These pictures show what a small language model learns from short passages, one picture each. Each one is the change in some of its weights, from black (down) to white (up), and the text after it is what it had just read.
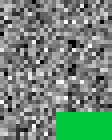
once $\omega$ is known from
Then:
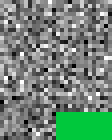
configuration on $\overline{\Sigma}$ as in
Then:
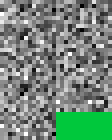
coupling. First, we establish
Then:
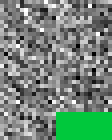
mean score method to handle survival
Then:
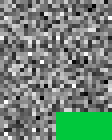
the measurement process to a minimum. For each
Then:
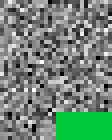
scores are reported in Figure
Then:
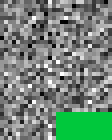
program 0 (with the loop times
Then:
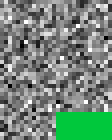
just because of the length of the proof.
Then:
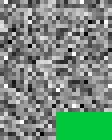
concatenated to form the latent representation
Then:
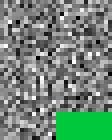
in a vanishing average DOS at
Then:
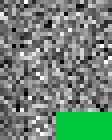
models and their AIC values with the
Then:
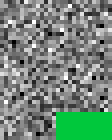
optimal solution $opt$ is not feasible
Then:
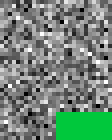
square-free monomials that
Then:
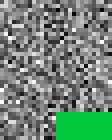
the main power-law are decreasing functions
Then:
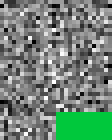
different versions of \pkg,
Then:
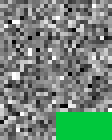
Model for Predicting YouTube
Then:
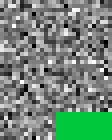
this section, we present some of this related work and
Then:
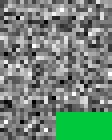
and spectral index} \indent \indent
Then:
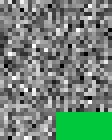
(bottom row). The magnitude
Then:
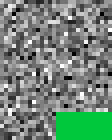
\end{eqnarray*} On the other hand, by
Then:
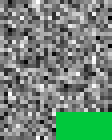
weights, let us first consider how it
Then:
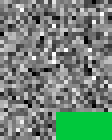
from \cite{hellus05},
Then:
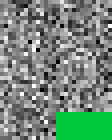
atoms,as the unoptimized unit
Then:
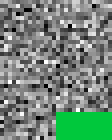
and it is a Fr\'echet algebra when
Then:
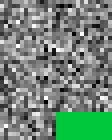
innermost regions, aperture
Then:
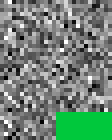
\ee where the last equality uses the linear
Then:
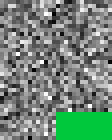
convolutions and concatenates all dilated
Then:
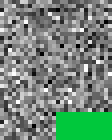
near black holes. A priori,
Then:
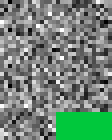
of formal properties requires significant
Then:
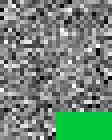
a K-dimensional normal random vector
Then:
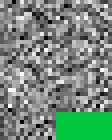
letters $a$ and $b$ the
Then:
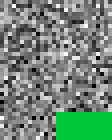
an interesting state should be realized
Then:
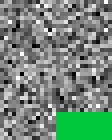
the processing steps and the challenges
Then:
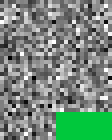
order of a $p$-subgroup of $G$
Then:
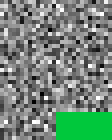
\relax% \else%
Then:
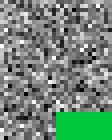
many studies on the properties of solutions of the
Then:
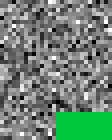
that if $1 \le k \le
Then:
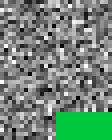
Note that if the spot had gone along
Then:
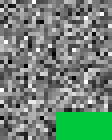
There is an additional feature, labelled
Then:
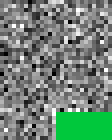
such that (i) $t_n \leq T
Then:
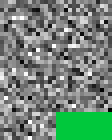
usage is intuitive. The remote
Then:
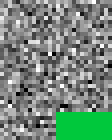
given consistent explanations to the different spectra
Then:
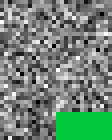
length of the spring that connects masses
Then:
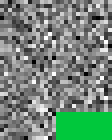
(which is a super-natural
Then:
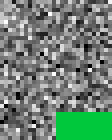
as part of the project FACOM
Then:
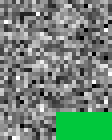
evidence that the first harmonic is
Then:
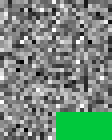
of the HO, where the geometry above has
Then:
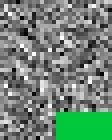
simply the sign of the permutation that
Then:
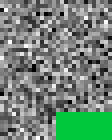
the stiffness of the EoS of
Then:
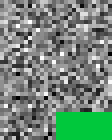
reduction takes place. In the convergence
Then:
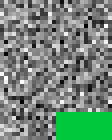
to a variety of factors such as change
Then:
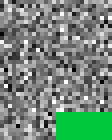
is not expressed in terms of local functions of metric and
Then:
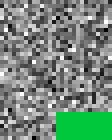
stalled to total CPU cycles
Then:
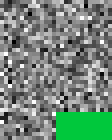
distribution $\Phi$ is known, the expression for
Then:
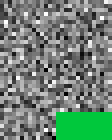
The SILH Lagrangian should
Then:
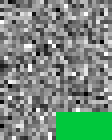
arbitrary element of $\partial f(y)$.
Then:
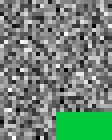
The why-question ``Why
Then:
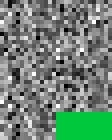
of individuals in a cluster is
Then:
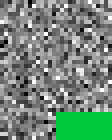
points were solved independently for each of the three
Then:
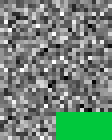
\eqref{19} is difficult to obtain
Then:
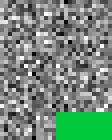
conceptual cutting of a portion
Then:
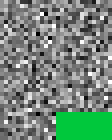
smooth function. \end{definition} \par The
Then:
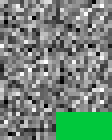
\bibnamefont {Badulin}}, \bibinfo
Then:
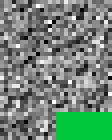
this phenomenon that SCOP was
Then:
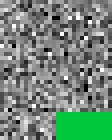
that our proposed algorithm performs well in
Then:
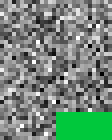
then $$\begin{bmatrix} a \\ b
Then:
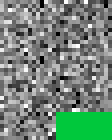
of the agents to compete
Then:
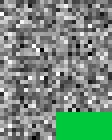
be further improved with a second generation
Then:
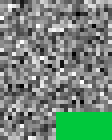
there are several difficulties for studying
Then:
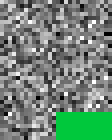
study the existence and uniqueness of the
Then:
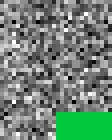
optimization problem. \end{remark}
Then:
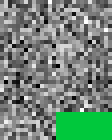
noise-induced differential elliptic operator
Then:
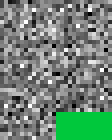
All of this information is also contained in the
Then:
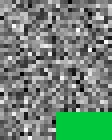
that the extension is well defined. Also, since
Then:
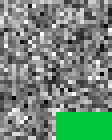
profile, one can decrease the value of
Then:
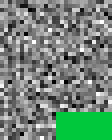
widely seen in published
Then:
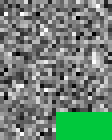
von-Mises model and the smoothing
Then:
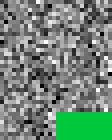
on $g(t)$, we prove that minimal
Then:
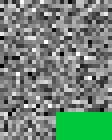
$M$ such the restriction of $M$
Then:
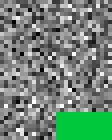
a steep dense central core is
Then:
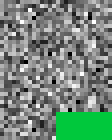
at Irvine\\ Irvine,
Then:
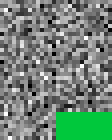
one may conclude that, at the very beginning
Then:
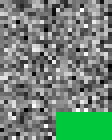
large, this requires a computer. In
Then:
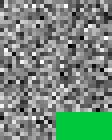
x-ray magnetic circular dichroism
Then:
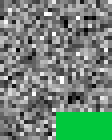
$g(x)\rightarrow +\infty$ when
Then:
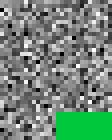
respectively. For completeness, we also show on the
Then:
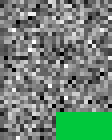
a function of the number of scheduler
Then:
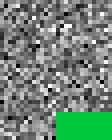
However, these solutions do not have many
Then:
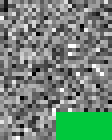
the next two paragraphs we first
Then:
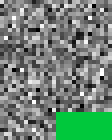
The initial conditions are \begin{eqnarray}
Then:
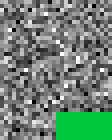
We then obtain the solution $$u =
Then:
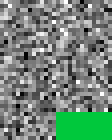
Further increasing the temperature and for large enough
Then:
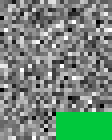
if $k$ is not an integer
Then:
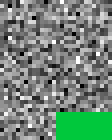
the S-semigroup $G_2$
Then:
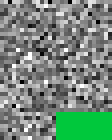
spacetime. It is worth pointing out
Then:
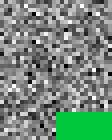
for a Nevile Research
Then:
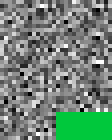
Comparing the performance of various
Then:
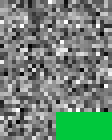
that in many examples near the
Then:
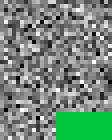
The attractive feature of such filter is
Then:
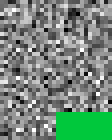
of~$D$ is generated by
